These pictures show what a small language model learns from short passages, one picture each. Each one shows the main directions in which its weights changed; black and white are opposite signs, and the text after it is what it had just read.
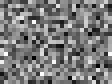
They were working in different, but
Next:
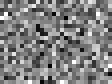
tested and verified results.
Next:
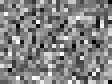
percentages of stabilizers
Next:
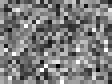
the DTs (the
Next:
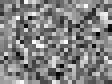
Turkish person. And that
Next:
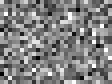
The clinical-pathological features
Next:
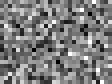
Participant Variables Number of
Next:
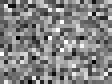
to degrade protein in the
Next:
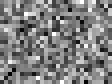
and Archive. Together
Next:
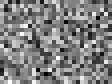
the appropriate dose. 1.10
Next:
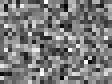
in order to obtain the claim cost
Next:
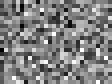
ecotourism and to identify the
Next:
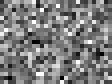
K.; Vlasov,
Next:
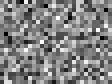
to BALB/c
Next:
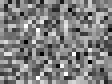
the expanded use of more effective
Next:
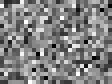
0.6$ relatively strong
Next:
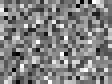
other RM for resource optimization, and
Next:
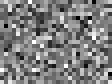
\text{ inhibitory activity}
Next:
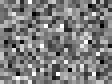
The perceptions towards language were related
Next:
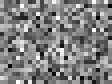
research revealed a negative long run but
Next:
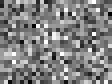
widespread in socialism
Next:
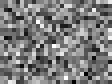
patients. [19] Another study
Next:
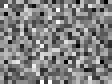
could modify details and database.
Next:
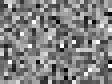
Thibault, S.,
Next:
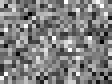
good, with the outstanding amount
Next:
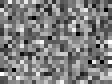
Xanthan gum were
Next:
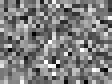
information of environmental risk. IV.
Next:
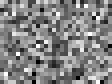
negative adsorption (Table II
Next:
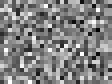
is the pen name of an
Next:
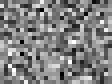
Index, no relationship was found between
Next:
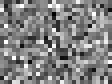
sets on X . Then the following
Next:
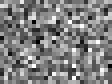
Through these external functions, the
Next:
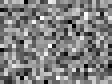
Syndrome (SJS)
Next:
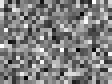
the degree of its harmony are
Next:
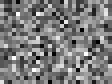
(for example, if both of
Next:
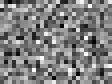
first draft of the manuscript,
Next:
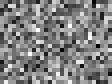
treated in a variety of ways.
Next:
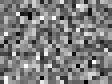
from an lecturers' and students'
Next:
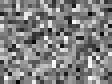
and effectively. Aristotle
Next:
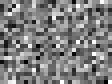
changes in youths'
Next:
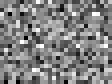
of angiosperms,
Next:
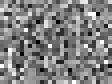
type checking is usually not available
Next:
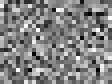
the city does not limit the daily
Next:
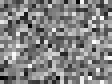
Risk of bias (quality)
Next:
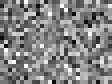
fraud, is accepted.
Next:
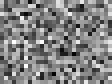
also be some new data to be
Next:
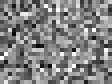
by the Game Experience
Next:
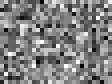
seabed. On 7th
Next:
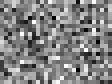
Artto A.K
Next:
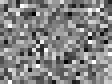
better access can enhance DHL.
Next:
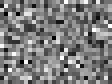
largely believe the pandemic has
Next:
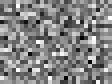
or re-use and its relation
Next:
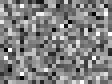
for enforcing civil rights with
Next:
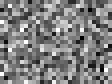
stable form. For further studies
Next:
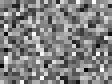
strategies and regulations. It integrates
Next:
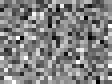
model is successfully onboarded.
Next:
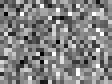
for improving RDM practice are suggested.
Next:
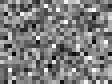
by my estimation in the trials that
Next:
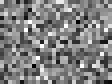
effectively minimize erosion and
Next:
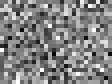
is necessary to modify the structure
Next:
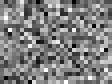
der Wörter:
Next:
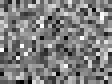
different studies that have been carried out
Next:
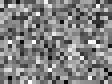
maximum loop imbalance of
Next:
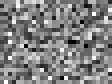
ago, the Great
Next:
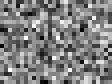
and are able to efficiently represent data
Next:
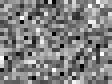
EMRS Meeting (Workshop
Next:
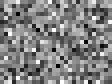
(BART) used after 2
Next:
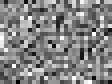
Swift enjoys a
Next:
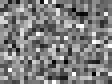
air-conditioning system
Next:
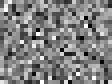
of the most ancient traditional
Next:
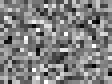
this method can help us determine the
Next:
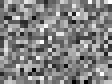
situate the camera on the
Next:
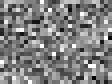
on two bobbins
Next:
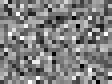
with the help of additional temperature control
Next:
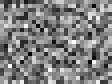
renal, skeletal
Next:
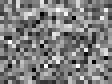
and communities can freely
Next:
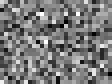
there were discontinuous
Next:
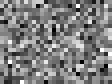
México. No.
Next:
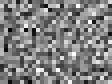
to the administrator of the
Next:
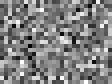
Bots scan addresses across an
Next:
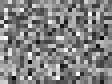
Each part has been marked as
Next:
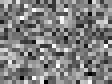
algorithm (STSA). This study
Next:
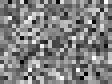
Corroborating this view,
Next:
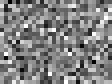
the velocity does not compensate
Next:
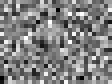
and antimicrobial substances
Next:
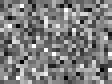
- Magee, B.
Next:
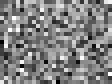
habitats. In the
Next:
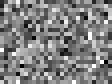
the student's academic performance. In
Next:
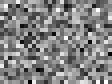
sensor reference frame in normalized
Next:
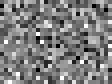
it dramatically described the landscape
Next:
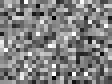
musical stimuli*. By means
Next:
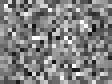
to measure some of its parameters,
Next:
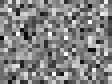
will restart and add more values
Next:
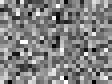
had altered the condition; the
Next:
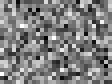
energy and strain energy. For an
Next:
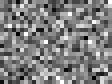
load (N) and d is
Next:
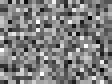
flexors strength at AV
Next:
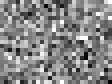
by Francis Rose
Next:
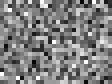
– to determine the influence substrate
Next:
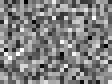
Biol Macromol.*,
